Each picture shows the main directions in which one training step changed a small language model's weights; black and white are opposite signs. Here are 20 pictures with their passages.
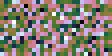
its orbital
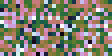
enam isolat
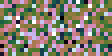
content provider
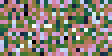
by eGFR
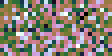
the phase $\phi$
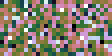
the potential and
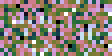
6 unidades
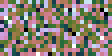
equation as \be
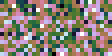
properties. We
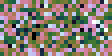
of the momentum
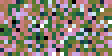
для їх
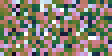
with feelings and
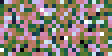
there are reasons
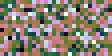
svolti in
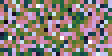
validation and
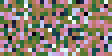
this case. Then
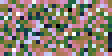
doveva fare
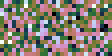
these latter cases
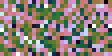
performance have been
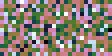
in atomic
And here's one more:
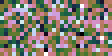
objetividad en
